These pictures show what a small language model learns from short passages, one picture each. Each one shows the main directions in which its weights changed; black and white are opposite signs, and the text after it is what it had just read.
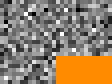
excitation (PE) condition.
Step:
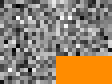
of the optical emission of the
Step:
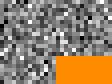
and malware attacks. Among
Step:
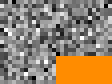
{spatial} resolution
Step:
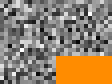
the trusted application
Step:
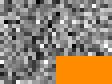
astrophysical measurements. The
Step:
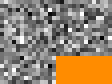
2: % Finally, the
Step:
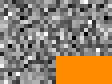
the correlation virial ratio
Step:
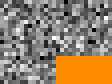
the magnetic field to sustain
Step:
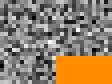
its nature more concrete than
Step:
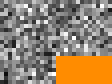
in the hybrid simulations of the
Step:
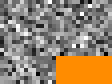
mode is not directly excited at
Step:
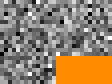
be magnetically split with an
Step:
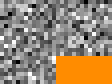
is the reflection coefficient of the
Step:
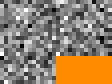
Higgs boson is fixed with
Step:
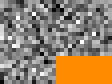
$d-\alpha$ scattering
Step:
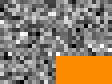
reactive-ion etching
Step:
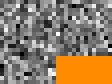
of 2 seconds). We used
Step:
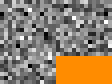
a flux change of 1\%,
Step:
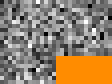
arbitrary dRNNs that
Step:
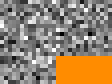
the observed 672 sources,
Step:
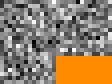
of one type of rectangle.
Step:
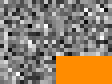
spend more than 25%
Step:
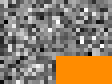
spatial coordinates via (cf.
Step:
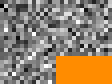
to the neutral Higgs vertex may
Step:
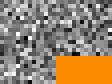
in the KAM or
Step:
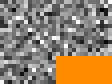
integration with a power law
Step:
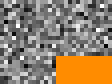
configuration using both the loop and
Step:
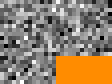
4 cm; the central cell
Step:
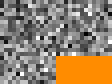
intrinsics we expose
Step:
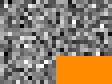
term is negative definite.
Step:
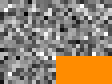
a long multimode
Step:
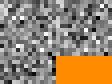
with the prior $\mlsp
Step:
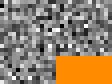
& Correlated Wishart
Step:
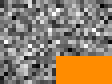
we consider the case for
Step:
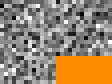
estimation of threshold of the
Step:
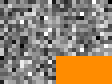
classical dynamical systems to describe our
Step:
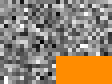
cavity. The liquid level is
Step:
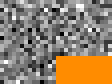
barrels, each
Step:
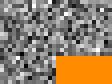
the globular cluster
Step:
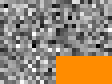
of uniform reduct in
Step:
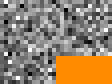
We also derive lower limits for
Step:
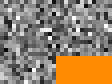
radial distribution and also some
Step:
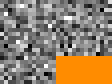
KP hierarchy from the
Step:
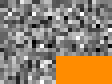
modulus and two
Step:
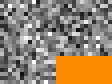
graph, SF lost its
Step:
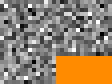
fields below and above the
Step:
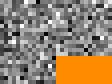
supporting optimisation and spectrum
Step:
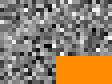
majority of 76 developers evaluated
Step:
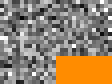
and K-nearest neighbor
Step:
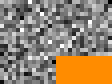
with the list of SN
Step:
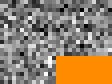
\ref{sec: level
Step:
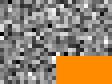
As a substitute of the
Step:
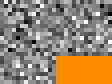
that even in the most general
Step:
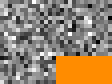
for tunneling MR
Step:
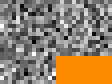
by the thermostat.
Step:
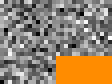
this star with a special
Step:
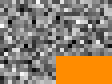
plateau corresponding to a Landau
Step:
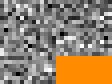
in a specific first-class
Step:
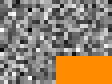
the Euclidean distance between the
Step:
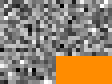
the gap between the spheres
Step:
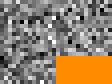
first estimate of pole contributions we
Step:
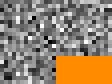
2c illustrates that also the
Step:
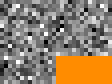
star product $\star$.
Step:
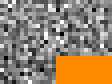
{ \bar \psi
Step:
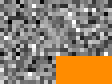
define this action as $K
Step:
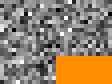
High Energy Physics, Beijing
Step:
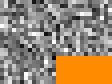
theory} \author{
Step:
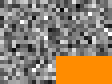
Lin}_L$ of
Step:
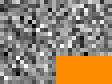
in the figure shows the distributions
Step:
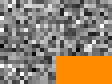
up to $ \la
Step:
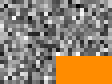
of compressive strain to
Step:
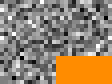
The solid lines are the theoretical
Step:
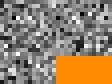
of $P$ of the
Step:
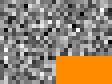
changed to some operator
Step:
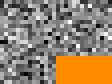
the end of inflation is not
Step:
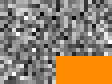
polarized charges from the equilibrium is
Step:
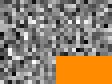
able to make an estimate of
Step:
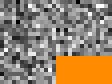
are not linearly independent. But
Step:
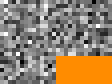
excesses, as well as
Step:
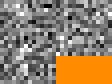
we have not included the so
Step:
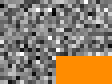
For this purpose we will use
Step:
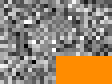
the conclusion that the saturation level
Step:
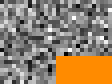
by a defect at position
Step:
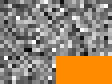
and the stability conditions requires that
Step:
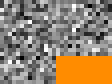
has all its open lines
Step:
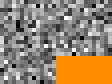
observed covering fraction variability.
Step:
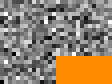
temperatures, anti-resonance
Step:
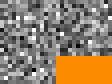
obviously satisfies Eq.
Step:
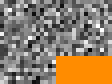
dex. Fig. 8
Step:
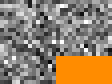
it is perturbative by construction,
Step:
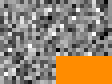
containing the contribution of higher
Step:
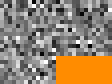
treatment variable usually differ in important
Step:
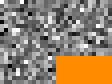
velocities of up to $\approx
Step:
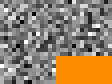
$R$ at the
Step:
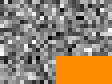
the subspace spanned by
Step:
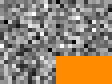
fluid in BD cosmology with
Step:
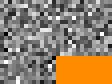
to electrons, photons and
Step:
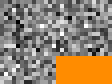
determined by the screening parameter.
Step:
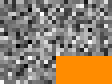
to deal with heterogeneities
